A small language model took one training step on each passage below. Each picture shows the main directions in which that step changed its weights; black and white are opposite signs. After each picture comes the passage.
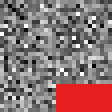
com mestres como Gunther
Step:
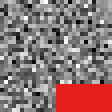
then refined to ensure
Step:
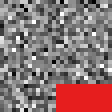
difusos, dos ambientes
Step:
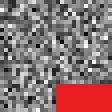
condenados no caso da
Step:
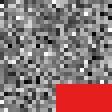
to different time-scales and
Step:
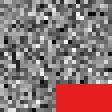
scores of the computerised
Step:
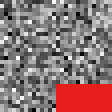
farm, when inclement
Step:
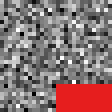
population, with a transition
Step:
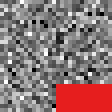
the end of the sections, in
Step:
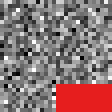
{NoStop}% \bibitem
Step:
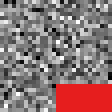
energies predicted by CWG and
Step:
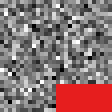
class of almost contact metric
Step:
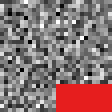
(Mulyana et al.,
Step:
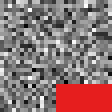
interest rate differential is only
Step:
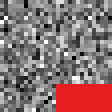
from EU FP7 (project
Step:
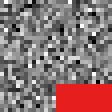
изучения. С
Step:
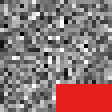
one of which is the land
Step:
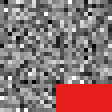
individuals and social communities,
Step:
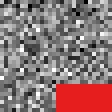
Act (DMA).
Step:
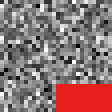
Annotationen. 8. Als
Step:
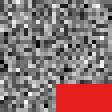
at the International Linear
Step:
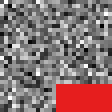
\subsection{The Observation}
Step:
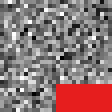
with a low accumulation
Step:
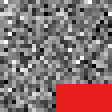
This limits comparisons across
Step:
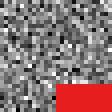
predicted by design codes.
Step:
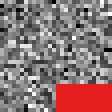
channel current traces
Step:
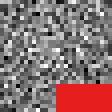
of the medium $\xi$. For
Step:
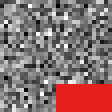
is to evaluate the distance between each
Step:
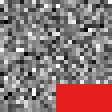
yoqib tushganini
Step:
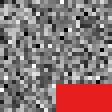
a single one, leads to the following
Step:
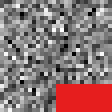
demands per ton of
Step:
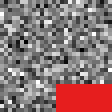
fellow participants. A
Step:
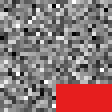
the type of soil and
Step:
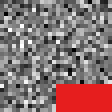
independence. We have compared all
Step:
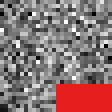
similar to that of Spain,
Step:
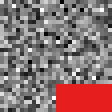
composite action. However, when
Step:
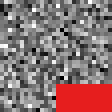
the $p_{t}$ spectrum
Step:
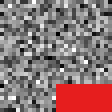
to range over paths.
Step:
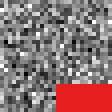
cattle rearing with
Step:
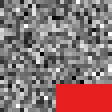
ofrece trazabilidad real
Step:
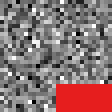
in the heating phase (right). The
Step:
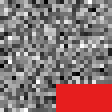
C-R configuration
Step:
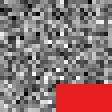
involving the orthogonal
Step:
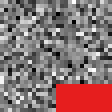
opportunity and in
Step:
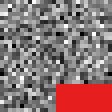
across the United
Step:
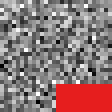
in the \onshell\
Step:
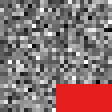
implementación mejorada de las
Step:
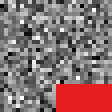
and thiourea as the sources
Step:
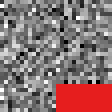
compared to the WHO
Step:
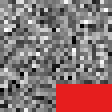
In sum, even in the
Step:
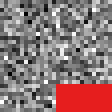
one-sample summary
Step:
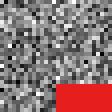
with the majority of studies
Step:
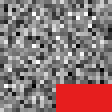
rational combination of both
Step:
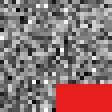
greater trochanters
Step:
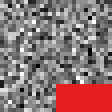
estudio titulado
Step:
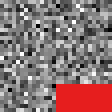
Agentes biológicos
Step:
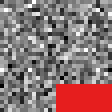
standard shooting to a
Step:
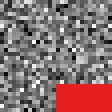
the NWAC (Native
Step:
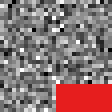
- d) corelarea
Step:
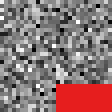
ravnaqining muhim
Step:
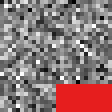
on atonement, *Past
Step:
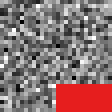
technologies; new production
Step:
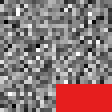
desestimar ni la
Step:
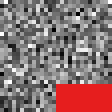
vestigingsplaats of
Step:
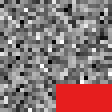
system performs remarkably
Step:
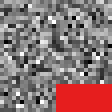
Hb of patients was
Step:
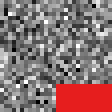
formation of a mixed phase
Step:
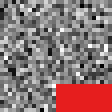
que as necessidades dos
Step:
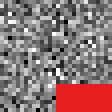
or financial interests.
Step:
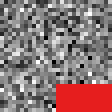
\quad,\qquad \frac{\Delta
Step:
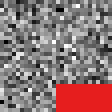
and collectively for them to perform
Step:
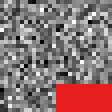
A sample of the homology
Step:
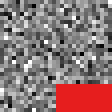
and would allow for the comparison
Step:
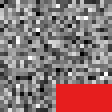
room temperature for 2 hrs.
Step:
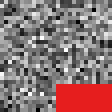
sababli bu masalani
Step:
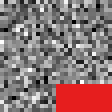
for 240 hours.
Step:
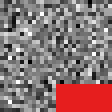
is the major river of
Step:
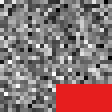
To address quality and
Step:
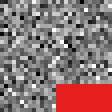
combination of both qualitative
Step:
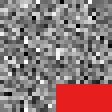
growth, the growth rate
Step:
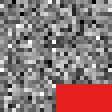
peștilor și
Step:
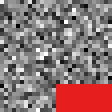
received through a reflection
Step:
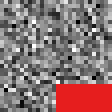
Organizado pelo
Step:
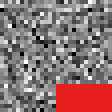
yang paling sering
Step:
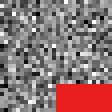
a depth analysis of reading
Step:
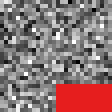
d'urgences, de
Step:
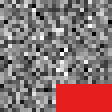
guides you through the
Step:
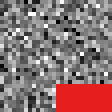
author's confusion on
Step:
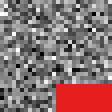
cosine of the angle
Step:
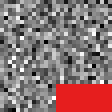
effect is a function of frequency.
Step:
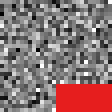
hierfür staatliche
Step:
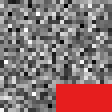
yaratilgan asarlarda
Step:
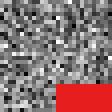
effectiveness and sustainability
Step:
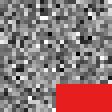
an infinite set $\{2,
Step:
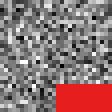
graph. 2 Results and
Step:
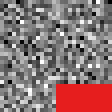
عدد 2،
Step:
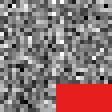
dimensionless groups,
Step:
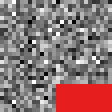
va yuqmaydigan
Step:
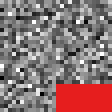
kommen durch
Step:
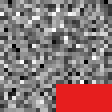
pessoal. Há
